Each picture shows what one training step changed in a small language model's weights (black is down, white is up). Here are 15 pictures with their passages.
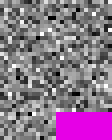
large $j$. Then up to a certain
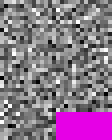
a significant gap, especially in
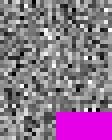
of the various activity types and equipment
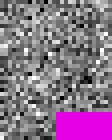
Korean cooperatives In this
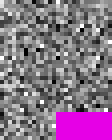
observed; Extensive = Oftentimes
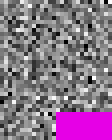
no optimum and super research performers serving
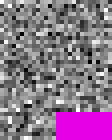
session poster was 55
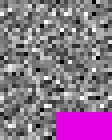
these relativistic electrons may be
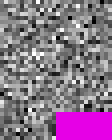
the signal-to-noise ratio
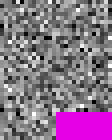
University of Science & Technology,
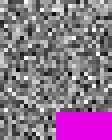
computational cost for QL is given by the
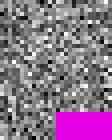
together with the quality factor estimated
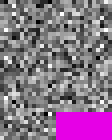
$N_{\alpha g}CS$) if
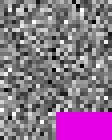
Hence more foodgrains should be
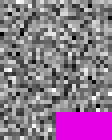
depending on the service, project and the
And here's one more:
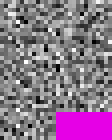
They pointed out that specialists
